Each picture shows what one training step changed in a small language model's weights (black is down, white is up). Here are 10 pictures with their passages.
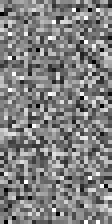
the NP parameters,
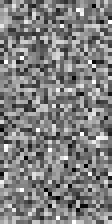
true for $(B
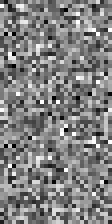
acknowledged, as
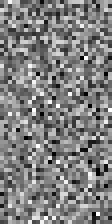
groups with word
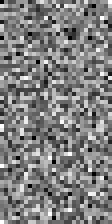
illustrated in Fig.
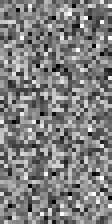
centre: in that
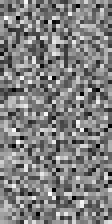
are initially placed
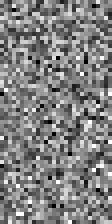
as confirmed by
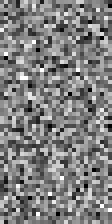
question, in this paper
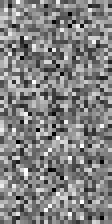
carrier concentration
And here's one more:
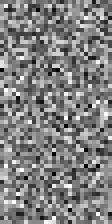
of the symmetric binary relation
